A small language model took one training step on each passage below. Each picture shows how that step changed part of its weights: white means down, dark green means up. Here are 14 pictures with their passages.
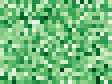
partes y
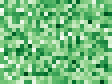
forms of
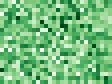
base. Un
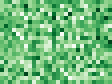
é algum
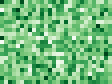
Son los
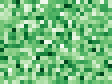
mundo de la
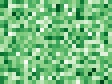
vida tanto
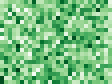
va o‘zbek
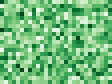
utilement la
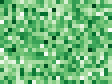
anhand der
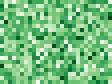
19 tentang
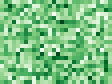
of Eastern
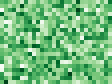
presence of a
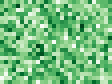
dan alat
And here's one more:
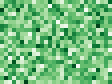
la población
